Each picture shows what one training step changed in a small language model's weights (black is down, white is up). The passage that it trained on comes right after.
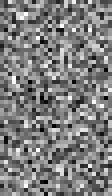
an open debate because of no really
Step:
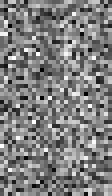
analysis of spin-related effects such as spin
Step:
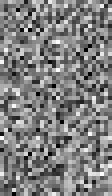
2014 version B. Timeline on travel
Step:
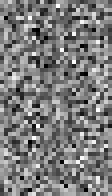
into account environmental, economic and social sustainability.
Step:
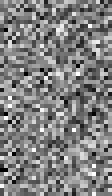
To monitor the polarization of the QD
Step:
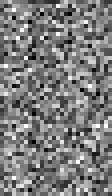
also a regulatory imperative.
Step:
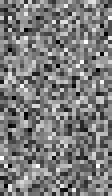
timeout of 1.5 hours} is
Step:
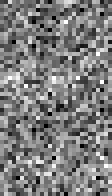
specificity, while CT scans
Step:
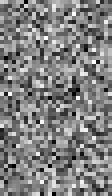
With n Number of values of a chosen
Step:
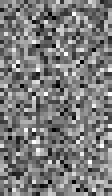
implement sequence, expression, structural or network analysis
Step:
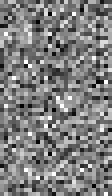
citizens to form associations and gather,
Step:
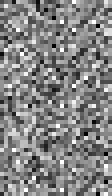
Kaigama, et-al
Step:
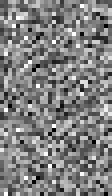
the reproduction scripts. A
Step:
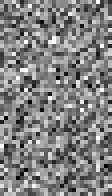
RHIC experiments, STAR sets up
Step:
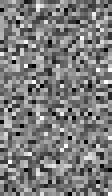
pregnancy. - First evidence of
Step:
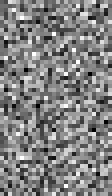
the nutrients in the soil and make
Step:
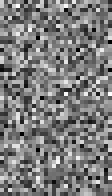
invariant operator on (\ref{LL}) we
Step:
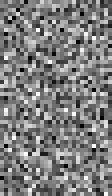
acid. A control reaction was done side by
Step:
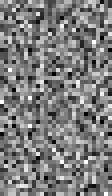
limitations of the system to deliver the expected
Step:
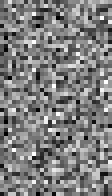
of 15 years and menstrual cycle was
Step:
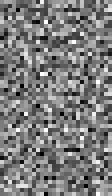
reduce the errors encountered in language learning.
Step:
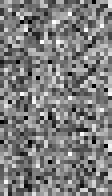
for each metric. The Delong test
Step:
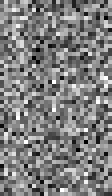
approaches, the baryon-baryon
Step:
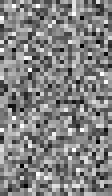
over Image2Reverb in
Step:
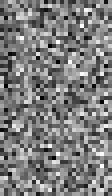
in many cities, often results in different
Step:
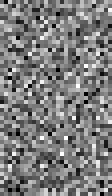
Bluetooth Terminal Pronation
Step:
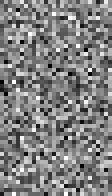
Nine (9) Points The
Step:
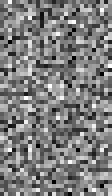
and others in Europe; each of whom
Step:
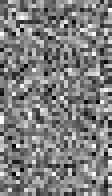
the probability of the appearance of pathogenic
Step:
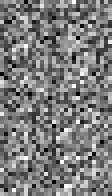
Further, the storage experiences periods of very
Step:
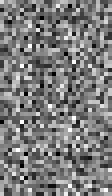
worldwide [1]. Green software, as
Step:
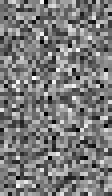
devalue them because of the language they speak
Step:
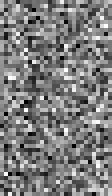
simulations underscored its potential for enhancing
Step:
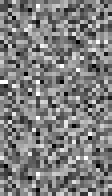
digital extension services should be tailored to both
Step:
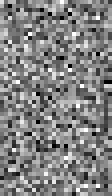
impact loading and influence on implosion
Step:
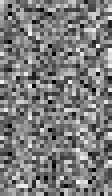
impact on the accounting information quality has the fact
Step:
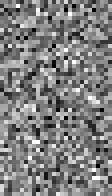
lesser extent, misalignments in the
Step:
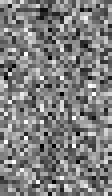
sustainable use of water without waste is always very
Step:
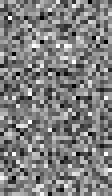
axis at PA $=43^\circ$
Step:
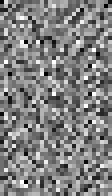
Wuokko, M.,
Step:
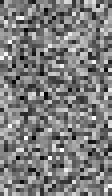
the world. The resource is filled with
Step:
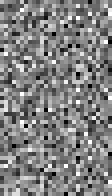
< z_0 \end{cases}
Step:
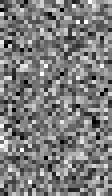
results directly to others' calculations at identical coupling
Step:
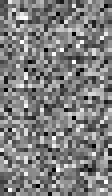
the deeper left part of
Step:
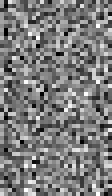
operate web search systems also need to understand
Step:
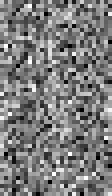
= \lfloor ym \rfloor +
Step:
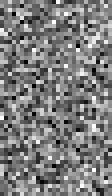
for a seamless transition from one resolution
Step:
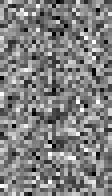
model and a multi-agent architecture that
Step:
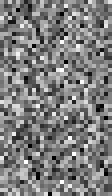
graviton multiparticle solutions, and
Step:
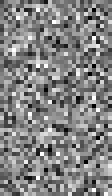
Hamid S, et al. Risk
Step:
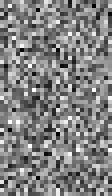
the ratio of 1:2 ($c =
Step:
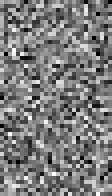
mismatch loss. Results consistently showed
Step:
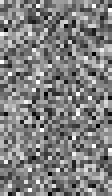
consider the density dependence of the coefficients
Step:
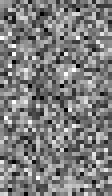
from fermentation enhance gut health,
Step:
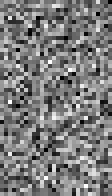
cell membranes. Most of the
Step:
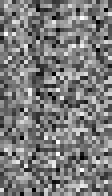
or in other words, for studying,
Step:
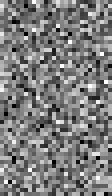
The learnability problem does not get resolved
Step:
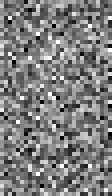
sound pressure level (SPLRMS),
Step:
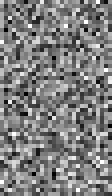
generator-period closed-loop phases central to
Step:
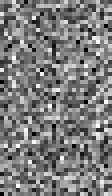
tools) resulted in better shared understanding, which
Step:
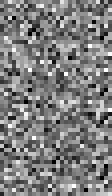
carried out to characterize this complex. The
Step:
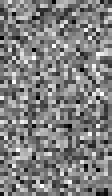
of the fcc (111)
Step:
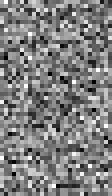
In addition to the routine
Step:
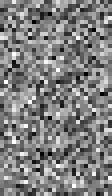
study confirm a relationship between infant and mother
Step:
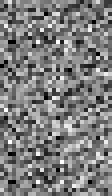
2 Aluminium alloy
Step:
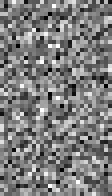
put to separate flasks followed by add
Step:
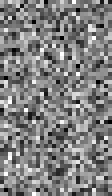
even when phase reconstruction is not possible.
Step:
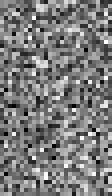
Electric Power Station The numerous reports,
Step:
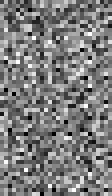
sampling. We start by investigating one-
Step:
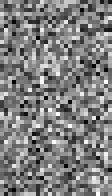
inflation entirely without a slow roll
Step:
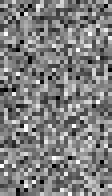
inter-site couplings. This sort of
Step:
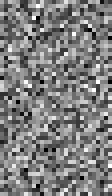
requirements violations with the least amount of
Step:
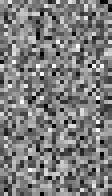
control strategy, and (v) population with
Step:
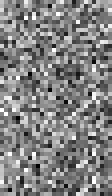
in MOGAs ANGEL
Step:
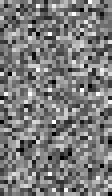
successful in many respect it produces, should we
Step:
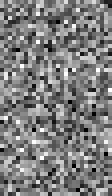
expansion of the evolution kernels: \beq
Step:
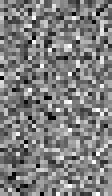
laser frequency $\Delta = 0$. Since
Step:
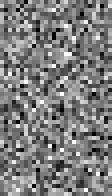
detector models are fully consistent with one another and
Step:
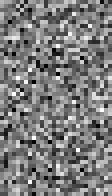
Indeed, it directly follows from the
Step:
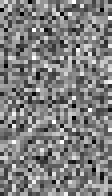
4. Calibration graph showing measured (*black
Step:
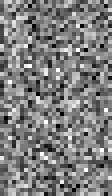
Ito calculus, the Langevin
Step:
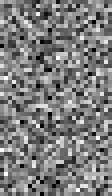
macrosomia include obesity,
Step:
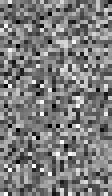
campus environment. As an important space
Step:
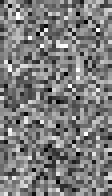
HTE~\cite{rice}, the
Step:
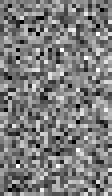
livestock. The raising of
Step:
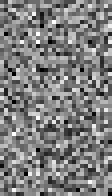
and result from direct implementation antenna on repeater
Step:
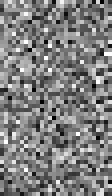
of informed consent Informed
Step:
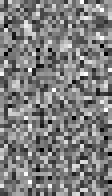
connected to their early assembly
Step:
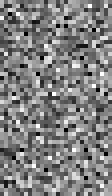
masers in this SW bow shock suggests
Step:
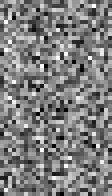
are present. The first is a slow
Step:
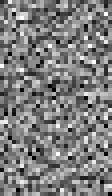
the banking system as a kind of
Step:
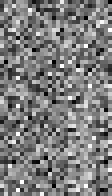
logarithmic, as one can see looking
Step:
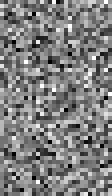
of the Virtual Laboratories have
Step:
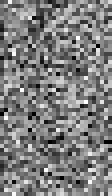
and if not treated, it is a clinical
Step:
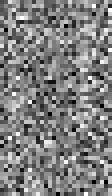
the double line represents the neutral pion and
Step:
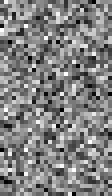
is the meaning of emergence.
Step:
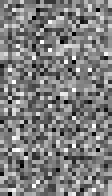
and Leeuw, [1],
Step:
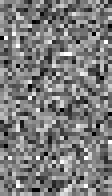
identify the main influencing factors. The main
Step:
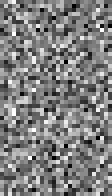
effects the classifier's precision and
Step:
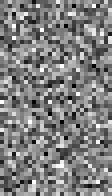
a pseudopotential can be applied to
